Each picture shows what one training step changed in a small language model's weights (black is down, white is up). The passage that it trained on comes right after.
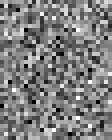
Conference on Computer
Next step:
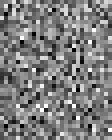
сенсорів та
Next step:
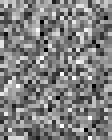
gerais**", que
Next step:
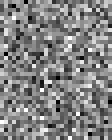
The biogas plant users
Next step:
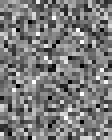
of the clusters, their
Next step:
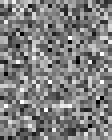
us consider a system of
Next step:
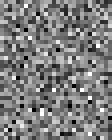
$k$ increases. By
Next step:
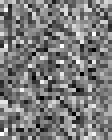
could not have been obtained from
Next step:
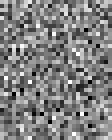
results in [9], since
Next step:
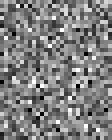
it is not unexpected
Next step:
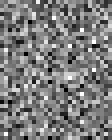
of the topological quantum field
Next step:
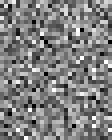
concentrated far beyond
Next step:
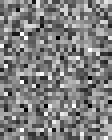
FANLARI -
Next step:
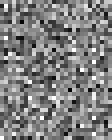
la Resolución de
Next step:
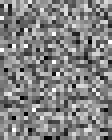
spatial parity. The
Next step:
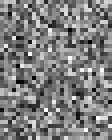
can likewise be of
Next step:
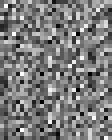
внимание на
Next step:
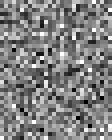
van de economische
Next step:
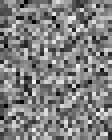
a procuravam
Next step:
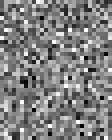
(ONS) em
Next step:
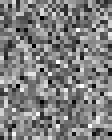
estimation with any projection
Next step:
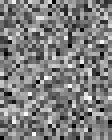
one participant receiving
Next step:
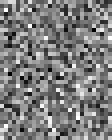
shared definition provides the
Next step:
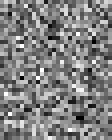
can be influenced by
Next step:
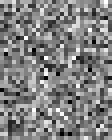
use a parametrizations
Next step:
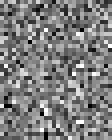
between two materials we get the
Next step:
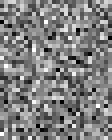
process is obtained by a change
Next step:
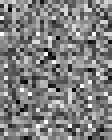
specific relation. For now,
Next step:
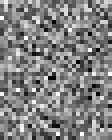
y análisis de
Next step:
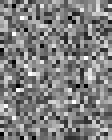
on tail moment features,
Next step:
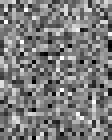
hamda ularning
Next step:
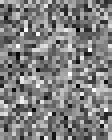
the designs for integrating
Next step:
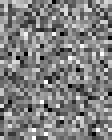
parameter, we draw
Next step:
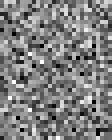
m μ Solid
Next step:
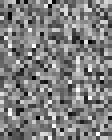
with an internal locus
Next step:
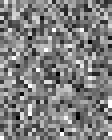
hosil olishni
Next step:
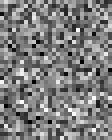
is set to zero in the
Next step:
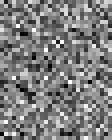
seen as a process in which
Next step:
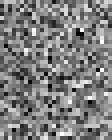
com a frequência de
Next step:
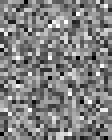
organlari aholi
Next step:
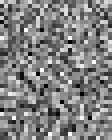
early identifying of
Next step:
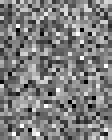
clearly demonstrating that the
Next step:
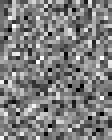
ionization potential, high
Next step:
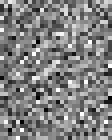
highlight any signs of
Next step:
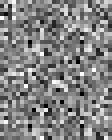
types of features should be
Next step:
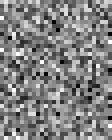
y dar forma sus
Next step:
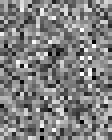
fact that Einstein,
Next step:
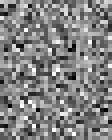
image of the map
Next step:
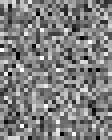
fixed $N_t$
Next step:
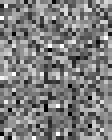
Archival Information
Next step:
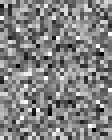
risk predictive system that
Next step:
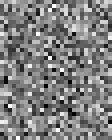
same way, even though they
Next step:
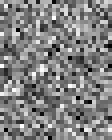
age, gender,
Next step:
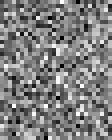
item number 8 which is
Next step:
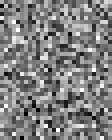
economic plants such as
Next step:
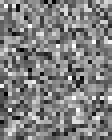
1 Identifies
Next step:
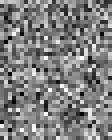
the smoothing
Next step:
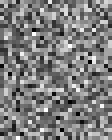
indicating better structural
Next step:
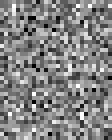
De woorden
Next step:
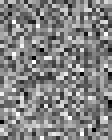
described pipeline:
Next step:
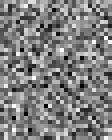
black. The evaluation is performed
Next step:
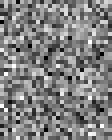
responses showed that
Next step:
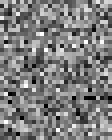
promoted by communication methods
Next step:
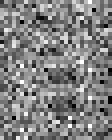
e é preciso
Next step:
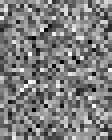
they are linear independent. Thus
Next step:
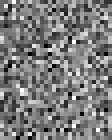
науке и
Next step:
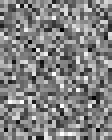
it may be a result of
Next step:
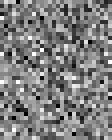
interchangeably.} The
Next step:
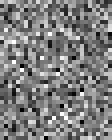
the same light sheet at
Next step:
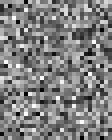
By analyzing land
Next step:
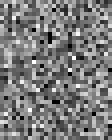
structural integration. The
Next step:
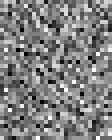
can classify the poles
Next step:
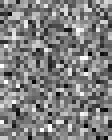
to NTAs followed
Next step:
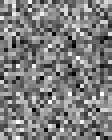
judged to be
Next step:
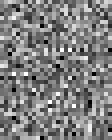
AND *OVIS
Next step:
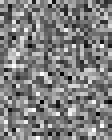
showed higher ICT
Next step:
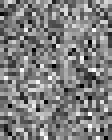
at the bottom
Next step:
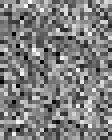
spin components, depending on
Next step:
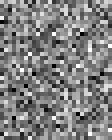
design process. These models require
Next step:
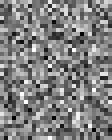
main task is not only
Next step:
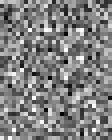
the affine coordinate
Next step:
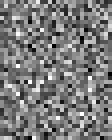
or non-minimal
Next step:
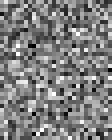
is done during this
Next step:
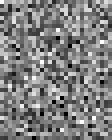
conduct continuously and
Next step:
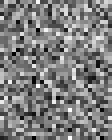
for Logistic and
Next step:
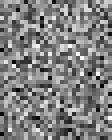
Tarihi ve
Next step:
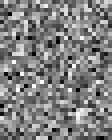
took place, and
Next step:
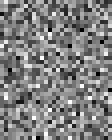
is a special regime public
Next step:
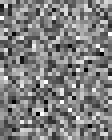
risk is still largely not
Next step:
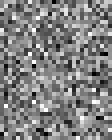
ijtimoiy –
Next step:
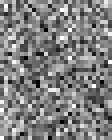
halal on production dan
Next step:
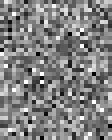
peserta didik
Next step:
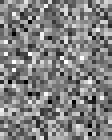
\ee The {\small
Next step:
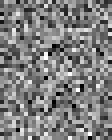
in parentheses,
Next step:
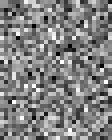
entirely immune
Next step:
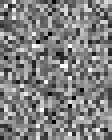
патології на
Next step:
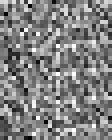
bird symbols
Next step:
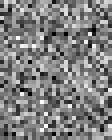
possibility for alternative physical
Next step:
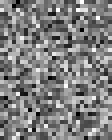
wargame-type studies
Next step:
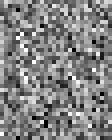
JB, CH,
